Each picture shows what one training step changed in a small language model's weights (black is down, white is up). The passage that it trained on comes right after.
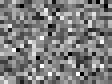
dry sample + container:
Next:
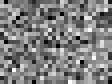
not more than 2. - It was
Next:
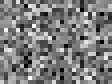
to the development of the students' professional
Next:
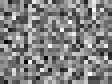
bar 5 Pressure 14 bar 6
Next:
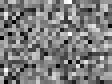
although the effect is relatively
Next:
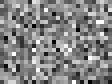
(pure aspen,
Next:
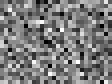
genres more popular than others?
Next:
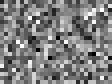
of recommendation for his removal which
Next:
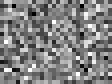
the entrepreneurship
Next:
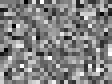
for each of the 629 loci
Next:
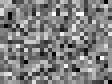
in ameliorating stress and
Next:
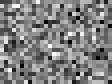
Level, Unemployment
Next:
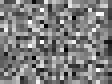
them); they also use honey
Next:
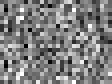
fats is a worldwide
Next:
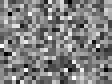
clot prevention with the risks
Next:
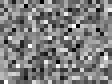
it hard in times that she is
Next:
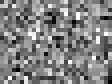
not directly applicable to sequential decision
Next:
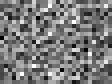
Nigeria? - iii) What
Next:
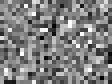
place. LiDAR mapping systems
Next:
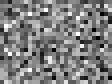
Do mountains exist?
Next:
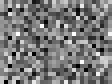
Then, the automobile
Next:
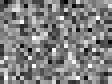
of outliers (Vol.
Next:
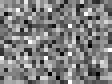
& Baer, D.
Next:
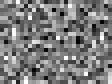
begun to shape the
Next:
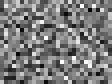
are called to take into consideration if
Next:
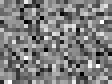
and Quoquab,
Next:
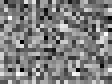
some selected enset varieties and
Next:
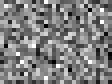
healthy plant-based food**
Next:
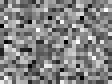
D. Suprijadi,
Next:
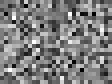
as we had planned, he
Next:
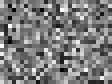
numerous light pink colored
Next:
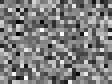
angular interval of 0 to
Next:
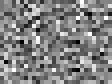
ascribed to the improved host
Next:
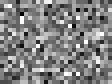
1—full visibility of
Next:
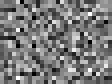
names of the local leaders,
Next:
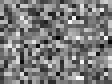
spaces for animals and
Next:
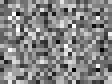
Biogas toilet
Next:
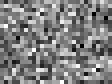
O&M instructor or another
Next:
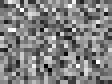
features of ASD affect all
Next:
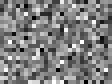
make language in the classroom
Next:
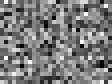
condition) to avoid requiring participants
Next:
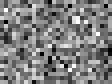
offerings. Consumer trust
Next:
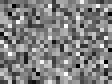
(plotted against Julian
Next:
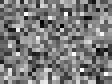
concepts of cultural, science and
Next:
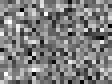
and Innovation SWOT
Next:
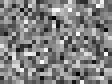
State. A multi-stage
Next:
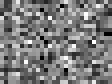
the 15 phenotypic characteristics under
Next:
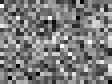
generalized nature, proverbs and
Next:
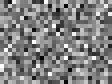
boson necessitates their
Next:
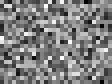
cause of death in 1
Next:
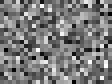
support such as metrics and analysis to
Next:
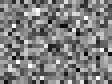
of developing AI and embedding
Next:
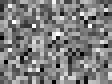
inks and varnishes
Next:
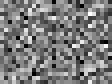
in time series classification, particularly on
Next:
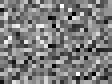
film deposited by
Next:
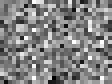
Point Likert Scale
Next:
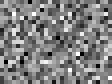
press and by 1802 had set
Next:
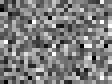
C_n (\cos
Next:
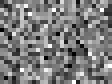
are based upon machine learning methods that
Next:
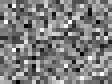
Conceptualization (equal);
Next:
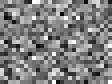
1 Figure 2 Figure 3 (a)
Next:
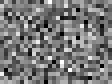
other hand, for second vessel
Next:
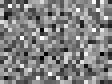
Max Maximum value Min
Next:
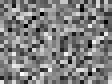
researcher in studying the research problem
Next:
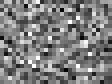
the need to provide students with personalized
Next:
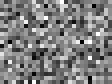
A, Expert Opinion
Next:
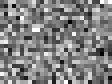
source nodes send its
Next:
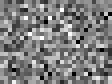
ensemble average of all possible
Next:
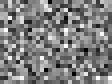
[4]. A lot of research
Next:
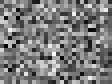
which may impact the scope of results
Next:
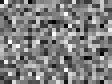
conflict of interest.
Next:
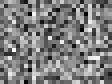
LEARNER** – This
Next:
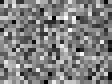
campaigns. Such will
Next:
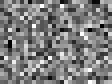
passed through the known quantity of
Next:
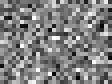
other extrinsic variables on
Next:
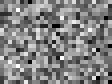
material. B. Charge wave
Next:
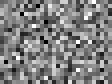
the IPs for their culture and
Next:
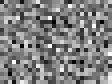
library resources promote the development
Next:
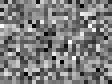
in various variations and combinations
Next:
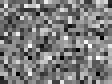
appeared at m/z
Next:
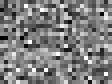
SiC reinforcement
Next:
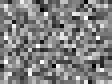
met at the UCSF School of
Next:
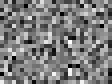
of pork loin on day 0
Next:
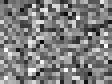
the Euler function,
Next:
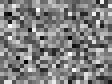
Smooth finish of the
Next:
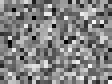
of various (n, m)
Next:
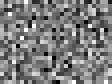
that, for a fixed total
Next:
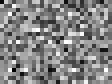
embodies these three Ego
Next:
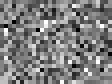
ok - CABLE has new
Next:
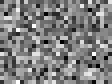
is a research technique for making
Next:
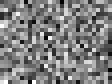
can be somewhat
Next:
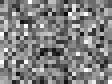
human papilloma
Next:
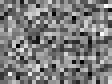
of p . Finally, the full
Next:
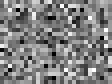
declare no conflict of
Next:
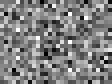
fell from 411 million to
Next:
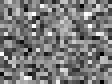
the methodology during the core
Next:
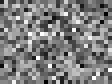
development of effective solutions to improve the quality
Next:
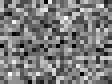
(EAG) August
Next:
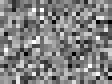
proposed constitutive equation as shown
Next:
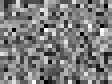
money mutually for their economic
